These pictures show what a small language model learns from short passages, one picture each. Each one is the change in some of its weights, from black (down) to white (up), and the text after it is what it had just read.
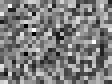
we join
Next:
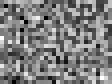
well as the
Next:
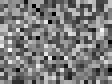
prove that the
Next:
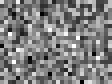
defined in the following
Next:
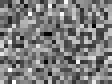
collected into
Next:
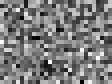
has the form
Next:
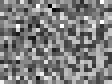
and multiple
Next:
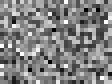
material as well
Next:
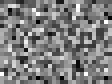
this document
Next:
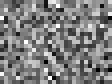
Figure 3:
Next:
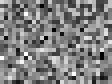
of housing
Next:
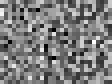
the boundary condition
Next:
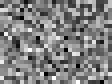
may {\em
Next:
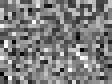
authors in
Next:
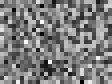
elements of the form
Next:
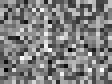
identification number
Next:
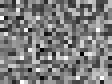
by the image
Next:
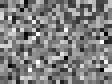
are presented
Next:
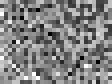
the South
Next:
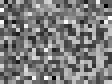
and access
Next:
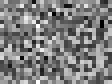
coating on
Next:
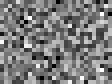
is called an
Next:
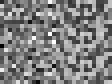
The paper is
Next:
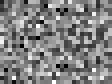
the conscience
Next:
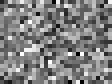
\lambda \geq
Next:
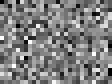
Edges are
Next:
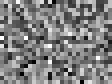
that from the above
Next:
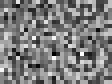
and the p
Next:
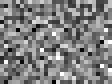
before and
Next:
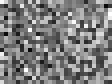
of being proper
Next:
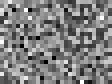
the kernel
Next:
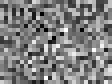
to define a
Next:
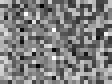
of all the
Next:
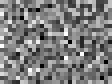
the first of the
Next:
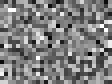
perform independent
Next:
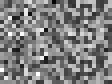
states that every
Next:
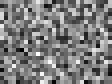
variance. This
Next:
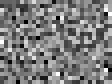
the third
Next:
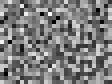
curves represent
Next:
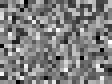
are given in
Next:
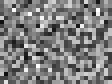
event. The
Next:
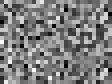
the world
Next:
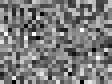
to the proof of
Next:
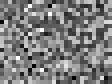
a nonzero
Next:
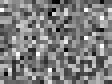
with marginal
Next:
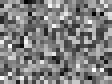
can expect
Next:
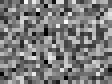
considerably in
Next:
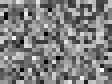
space is not
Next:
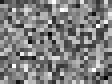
rank 3.
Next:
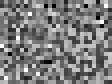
determined by the
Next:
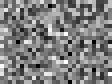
each of the
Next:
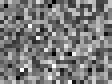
distribution, and
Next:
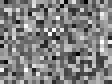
facts which can
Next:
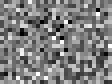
trend in the
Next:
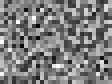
the Contois
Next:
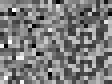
(see also
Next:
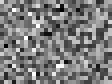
population will
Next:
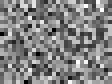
capable of
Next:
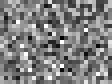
X, et
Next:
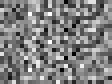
reported significant
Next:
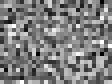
We formalize
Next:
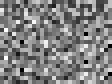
according to
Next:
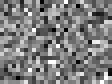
Pays de
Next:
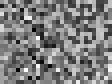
is of finite
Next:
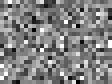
Borel function
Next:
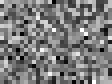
connected and the
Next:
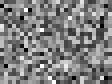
a computable
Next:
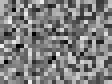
this distribution by
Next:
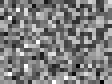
claim we can
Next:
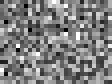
specialized in
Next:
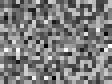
and accuracy
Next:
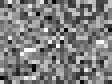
x \in
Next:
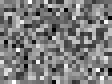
periodic domain
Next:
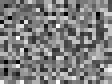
it be for use
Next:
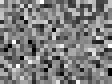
a company
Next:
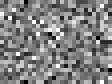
people are
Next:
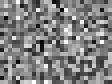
K$, is defined
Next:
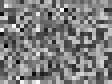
on Kalman
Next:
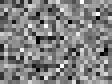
HAM and
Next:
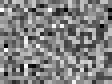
converges to the
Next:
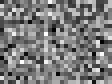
The integration of
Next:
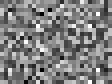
users to
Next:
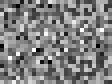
Sun and the
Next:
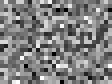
principle that
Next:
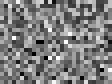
that is shown in
